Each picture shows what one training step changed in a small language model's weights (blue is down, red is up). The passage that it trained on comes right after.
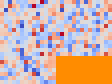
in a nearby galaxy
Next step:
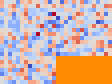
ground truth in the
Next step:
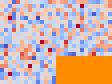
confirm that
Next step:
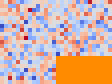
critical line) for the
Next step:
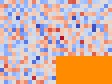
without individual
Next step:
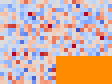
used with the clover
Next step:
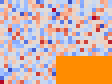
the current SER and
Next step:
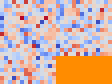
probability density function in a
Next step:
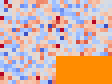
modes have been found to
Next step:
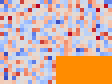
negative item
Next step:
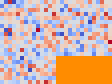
Notably, we
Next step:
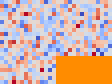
Systems and the
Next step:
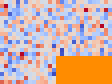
and SATD
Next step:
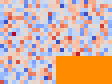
Lisboa and
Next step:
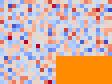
the insulating and
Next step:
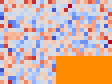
Center Grant
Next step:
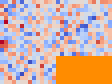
exhibiting the
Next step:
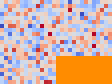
and its initial condition is in
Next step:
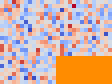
have focused on
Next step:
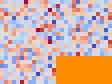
amplitudes (the
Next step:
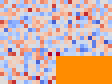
classified in
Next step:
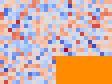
took a spectrum of this
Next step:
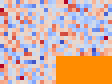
to the kinetic
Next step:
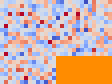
mass arguments in
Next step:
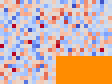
interval between 10%
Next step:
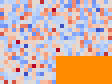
value of the observables,
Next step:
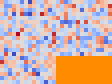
consists of a
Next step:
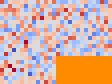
still stores
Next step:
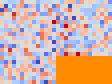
two different responses
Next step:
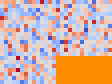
EW vacuum
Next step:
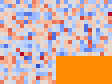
points to the golden
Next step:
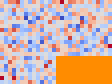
its rest frame energy
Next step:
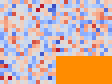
we discuss the performance and
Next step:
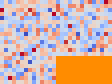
is the angular frequency.
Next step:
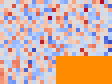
the different lectins
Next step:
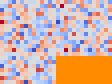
is also valid for the
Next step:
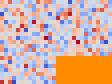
G.~M. and
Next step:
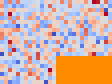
excitations (see
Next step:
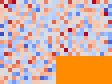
diagram (a)
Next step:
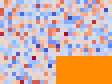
an accuracy of
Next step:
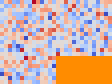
the center of the
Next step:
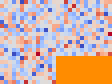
the energy range of our
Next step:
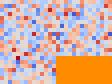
surfaces is so
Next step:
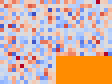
error bar calculated
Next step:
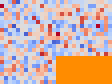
and $D$ wave functions
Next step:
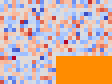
is clearly seen
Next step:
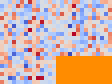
aspects of our
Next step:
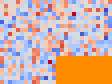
model, containing both
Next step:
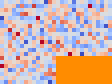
the nonlinear generation
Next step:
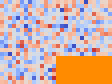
on boundaries of the
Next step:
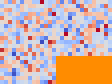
in good agreement
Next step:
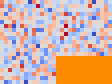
impose an upper limit
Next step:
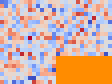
opposition to one
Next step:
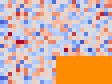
are derived for the
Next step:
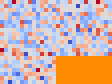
This carrier
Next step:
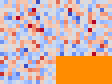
case of transition metal
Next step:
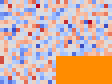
energy develop into a significant
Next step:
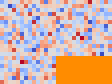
is fed at the first
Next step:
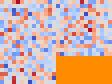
\end{equation} as
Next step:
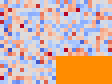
occurs in the
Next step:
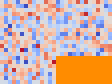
user. It mainly
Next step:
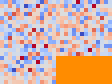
applications. For example,
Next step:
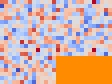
have been accreting from
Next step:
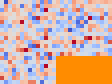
measured recently,
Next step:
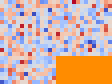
out in an electrically
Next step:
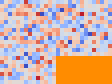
of trapping of low
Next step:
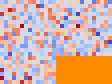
model on SFNs
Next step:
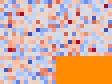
this expression is formally
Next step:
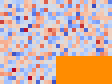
in power-law temperature
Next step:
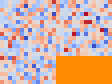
of the candidate
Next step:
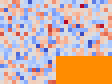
an expression on $\sigma$
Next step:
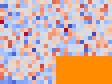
Of course one
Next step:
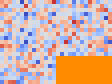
seen by comparing the
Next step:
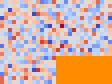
the efficiencies are
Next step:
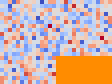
as the probability that the
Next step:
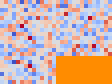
noise ratio of the line
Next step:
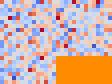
that are polynomial
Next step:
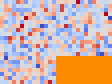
observed in NMR
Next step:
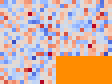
are several terms that
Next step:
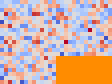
partitioning of space
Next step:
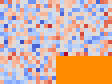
galaxies or halos in
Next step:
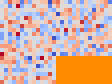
solid and the gel
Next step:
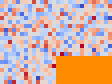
symmetry. They are
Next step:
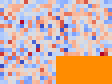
for investments of
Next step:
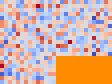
in a three-point
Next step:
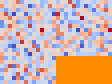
by transferring the
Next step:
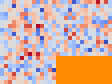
the REEL spectrum using
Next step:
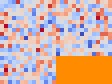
$B$ are of the
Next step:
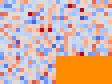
found using Grover's
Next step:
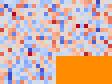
IC losses
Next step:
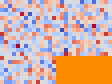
IoT as defined in
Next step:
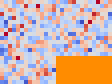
stands for communication
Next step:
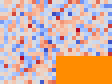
two standard medical
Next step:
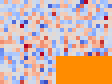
where $R_{\rm
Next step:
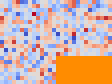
baselines and the
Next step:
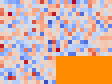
be a concentration of
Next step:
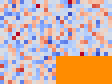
the two circuit power
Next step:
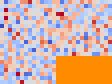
the beamforming vector as
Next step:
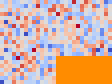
electrons. The error
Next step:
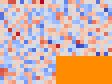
the surrounding H
